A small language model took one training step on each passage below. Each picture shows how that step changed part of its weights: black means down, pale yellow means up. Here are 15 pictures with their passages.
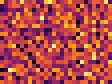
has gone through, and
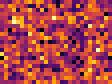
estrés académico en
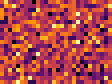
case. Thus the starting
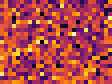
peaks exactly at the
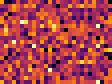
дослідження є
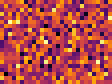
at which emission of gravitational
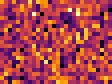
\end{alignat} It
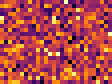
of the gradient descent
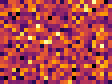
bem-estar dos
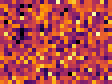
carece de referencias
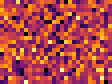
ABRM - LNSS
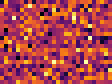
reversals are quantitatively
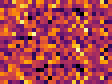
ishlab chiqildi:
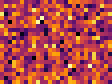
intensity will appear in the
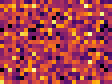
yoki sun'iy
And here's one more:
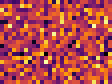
Lipschitz class of
